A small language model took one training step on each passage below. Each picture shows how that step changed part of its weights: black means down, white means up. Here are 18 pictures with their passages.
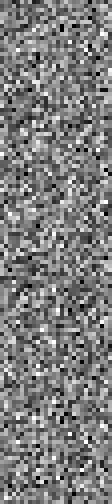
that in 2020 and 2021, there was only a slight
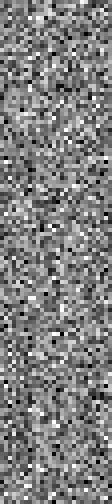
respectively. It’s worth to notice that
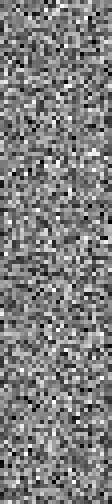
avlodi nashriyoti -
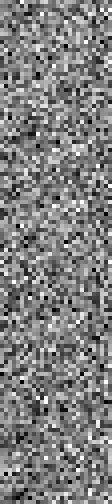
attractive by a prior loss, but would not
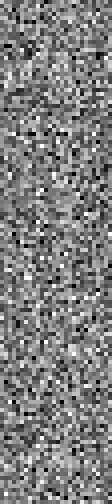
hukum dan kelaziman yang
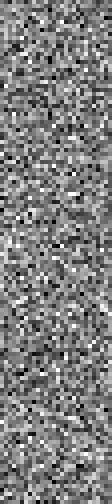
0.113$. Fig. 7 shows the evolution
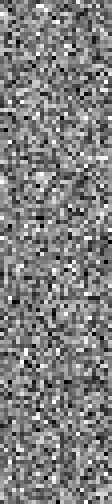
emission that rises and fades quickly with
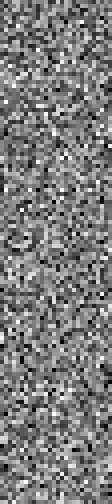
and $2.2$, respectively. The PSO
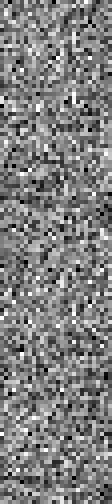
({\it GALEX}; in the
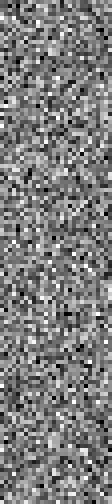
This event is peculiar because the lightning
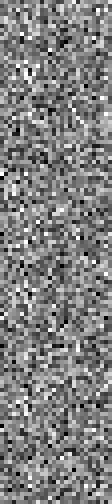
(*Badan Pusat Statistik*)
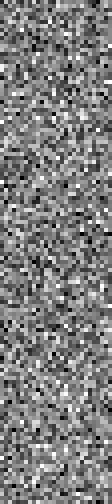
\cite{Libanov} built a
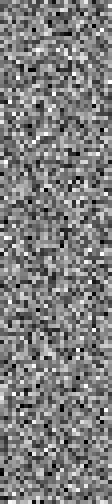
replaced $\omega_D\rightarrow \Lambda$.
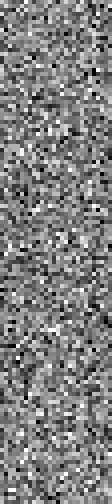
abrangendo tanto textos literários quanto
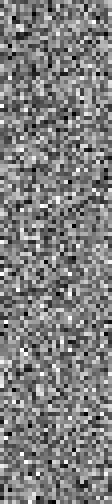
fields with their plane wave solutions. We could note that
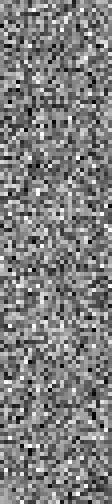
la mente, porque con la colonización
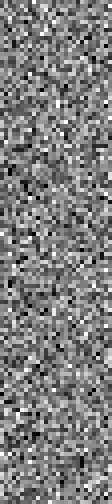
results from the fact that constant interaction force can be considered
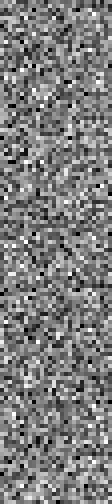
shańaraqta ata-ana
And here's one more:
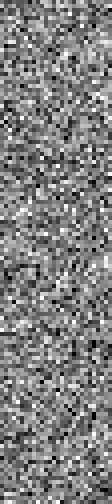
procesos de mercadeo con el fin de
